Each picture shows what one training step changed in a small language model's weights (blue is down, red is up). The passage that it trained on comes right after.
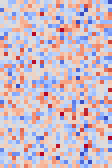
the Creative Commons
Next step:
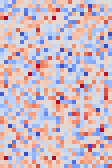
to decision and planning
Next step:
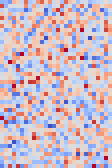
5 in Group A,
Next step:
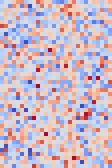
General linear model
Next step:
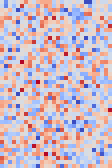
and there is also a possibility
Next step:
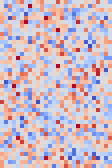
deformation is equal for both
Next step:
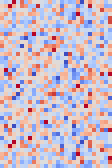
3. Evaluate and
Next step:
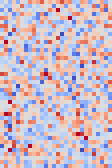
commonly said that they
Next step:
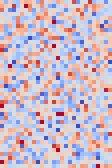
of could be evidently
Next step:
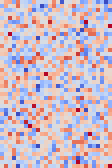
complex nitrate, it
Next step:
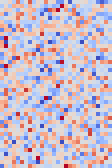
Disease – DD;
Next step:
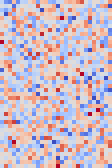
stroke remains a
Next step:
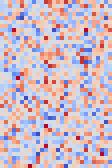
troops who got
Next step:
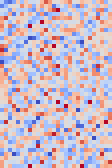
of the project. I understand that
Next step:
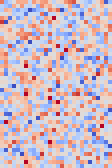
of each approach in addressing this
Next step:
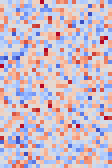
number increases, the five
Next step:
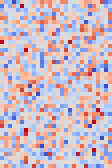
students to display their
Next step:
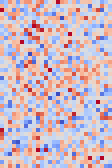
Figure 12, reduction of
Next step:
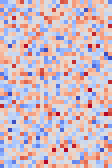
an expected proportion of
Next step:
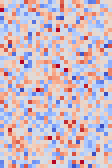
upholding these ethical
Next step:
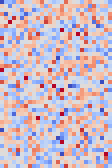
distributions displayed
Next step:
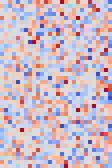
countries, is viewed as
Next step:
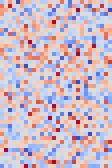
Therefore, IB is found
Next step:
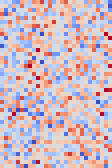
educational organizations, the
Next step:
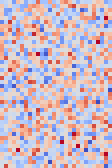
balanced diet
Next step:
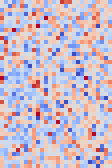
types of production, currently
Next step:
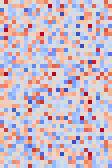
to build on work done
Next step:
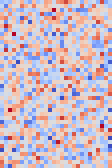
the appropriate online
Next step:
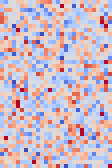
after analyzing the previous work
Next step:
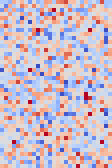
the pressure and the two
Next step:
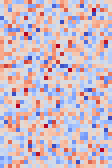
using a descriptive
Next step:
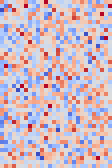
myth map: an
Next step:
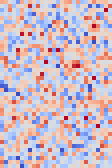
and antonymy of
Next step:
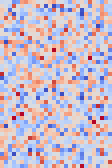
request. A level of production
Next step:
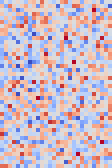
modulus E of the
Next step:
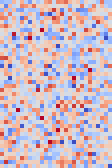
the analysis by Brad
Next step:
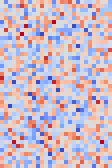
ethnic group with the
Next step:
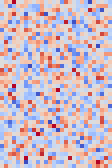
by multiplying the
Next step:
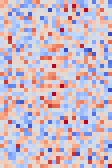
a time-of-use
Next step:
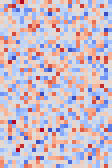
ABF takes into
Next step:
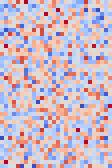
cm}}} \times
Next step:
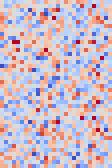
with the introduction of
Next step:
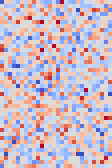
of Dentistry,
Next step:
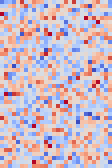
estimated to be worth
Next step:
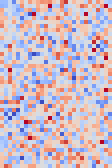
needs, the technological
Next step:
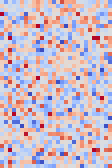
numerous applications in which
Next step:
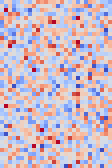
Log Workers 3
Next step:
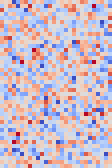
continental country located in
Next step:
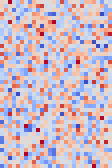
University, Rabat,
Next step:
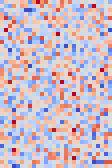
on the testing year using the
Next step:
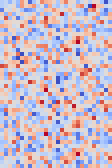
no Specific objectives
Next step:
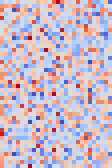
4. Training of
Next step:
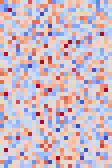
by finite element analysis,
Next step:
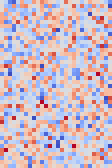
study investigated co-operative
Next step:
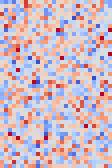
affect our world the
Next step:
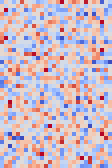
The study adopted a
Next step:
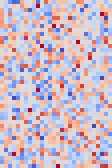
using other financing tools.
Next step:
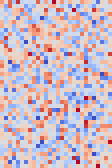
nature and it is important to
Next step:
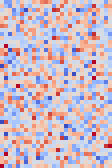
highly recommended, which
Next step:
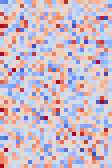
help. The BCCs
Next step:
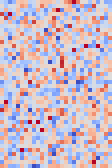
at room temperature leads to
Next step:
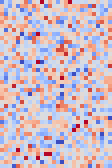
influenced by the marker
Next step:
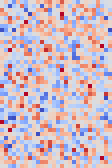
extension workers and research
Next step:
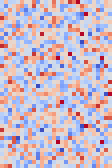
Decades, the effects
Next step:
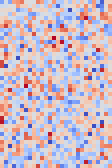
the crucial role of
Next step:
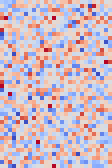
to lignite, increased
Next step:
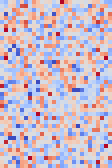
establishing the list of
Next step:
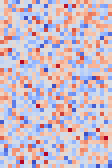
because that the desaturated
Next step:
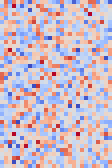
of urban college
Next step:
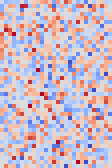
made. 6 Attachments
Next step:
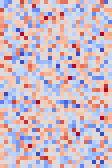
these complex methods is dependent
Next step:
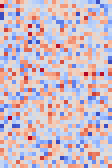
identify inhibitory
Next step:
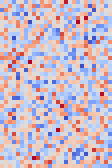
fair' basis.
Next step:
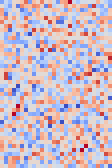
influence to the satisfaction
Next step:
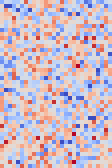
and Governance Mapping
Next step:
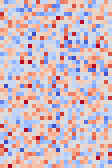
My corpus includes
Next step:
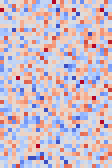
selection of young
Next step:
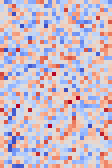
of specimens of that study.
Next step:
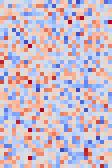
magnitudes and
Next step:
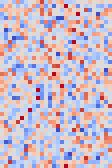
in the brain images.
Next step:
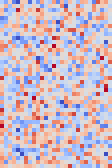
in character. Statistical
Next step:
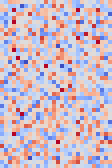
(Moallem &
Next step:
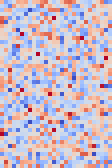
of the potential of technological changes
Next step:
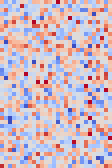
this paper, we propose
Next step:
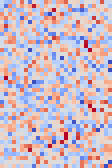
the communications is not
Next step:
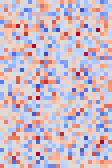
Soil Sci.*
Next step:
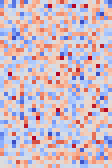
sustainability assessment frameworks
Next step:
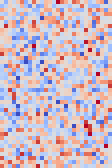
this iteration, due to
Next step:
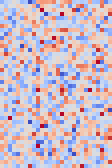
the pathogen growth. In
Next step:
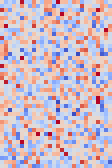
this material could be useful for
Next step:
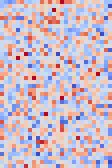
a growth media for these
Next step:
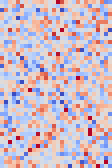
other procurement or
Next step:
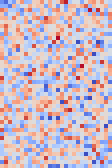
interaction effect between noise
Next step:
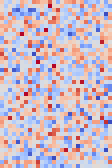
in advance. Therefore,
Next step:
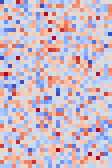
a biomarker for
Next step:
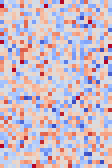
Paragraph numbering and
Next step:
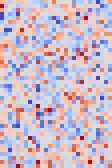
is prohibited.
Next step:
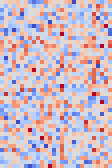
identify trends and
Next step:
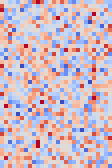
et al. Prevalence
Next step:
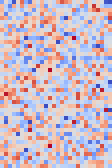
health care and industrials
